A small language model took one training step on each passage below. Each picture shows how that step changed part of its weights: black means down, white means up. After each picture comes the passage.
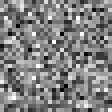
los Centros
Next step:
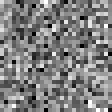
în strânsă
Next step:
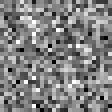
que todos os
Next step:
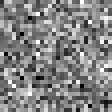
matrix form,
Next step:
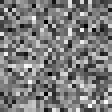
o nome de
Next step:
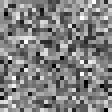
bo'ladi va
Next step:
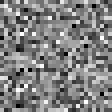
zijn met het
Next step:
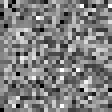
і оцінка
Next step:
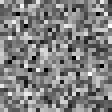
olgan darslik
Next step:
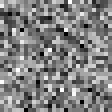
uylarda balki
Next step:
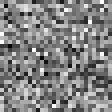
implicadas en el
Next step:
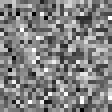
sobre el uso de
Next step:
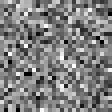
darajalari xususida
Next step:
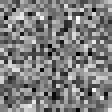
C nas areas de
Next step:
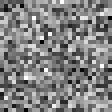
interne controle
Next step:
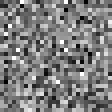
de alfeñique
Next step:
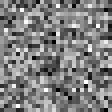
va frontal
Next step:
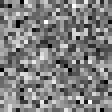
va resurslardan
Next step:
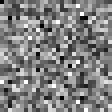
di esse hanno
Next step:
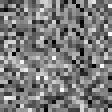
af f.eks.
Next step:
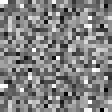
и иметь
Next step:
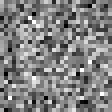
estructurales que
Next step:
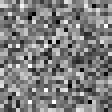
pandemia y
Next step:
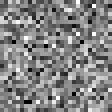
and tourism”
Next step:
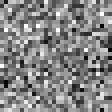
mavjud terminologik
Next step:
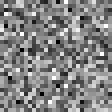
Beijing tidak
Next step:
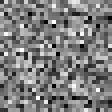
de construção.
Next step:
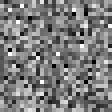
de melhora da
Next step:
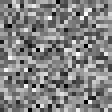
К концу 1
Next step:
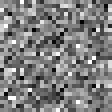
yod, mis va
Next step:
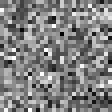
taklif etilgan
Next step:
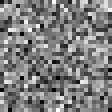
За таких
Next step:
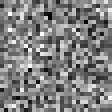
amal qilgan:
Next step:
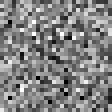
desenvolvimento dos
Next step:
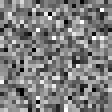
der UB Bern
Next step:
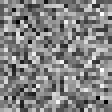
çıkar ve
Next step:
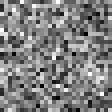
Risks with
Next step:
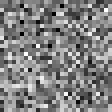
tushub, ularning
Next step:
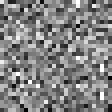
the proposed
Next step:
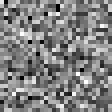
funcionando como
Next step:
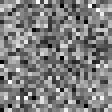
va boshqa organik
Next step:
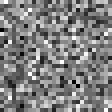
yang lebih
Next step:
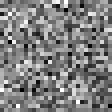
nutq jarayoni
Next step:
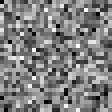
срока и
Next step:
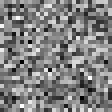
Área de
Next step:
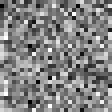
hadir di
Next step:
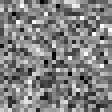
menores caídas
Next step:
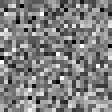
en su momento.
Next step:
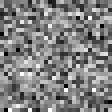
results in
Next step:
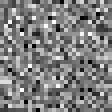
dan ortiq
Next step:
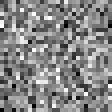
композиция из
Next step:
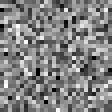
підприємство є
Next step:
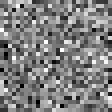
а зниження
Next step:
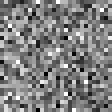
namun di dalam
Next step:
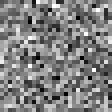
berilgani holda
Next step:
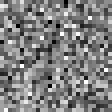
mental, no
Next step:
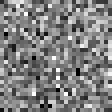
представлены в
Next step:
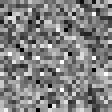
hukum dan
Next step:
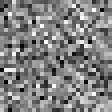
ICT. European
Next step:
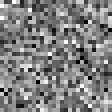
guli yoki
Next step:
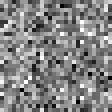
y tamaños,
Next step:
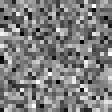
svoltosi a
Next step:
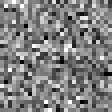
die soziale und
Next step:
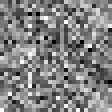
Jong van de
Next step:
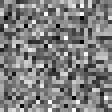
de esta primera
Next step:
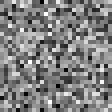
revue les
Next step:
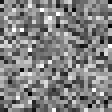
example of
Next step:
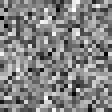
and its effects
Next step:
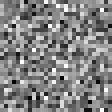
и реализации
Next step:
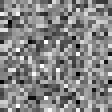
Science, Research and
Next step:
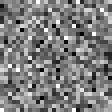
Professor Judi
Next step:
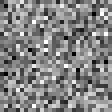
ва энергия
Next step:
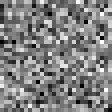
1 iyuldan
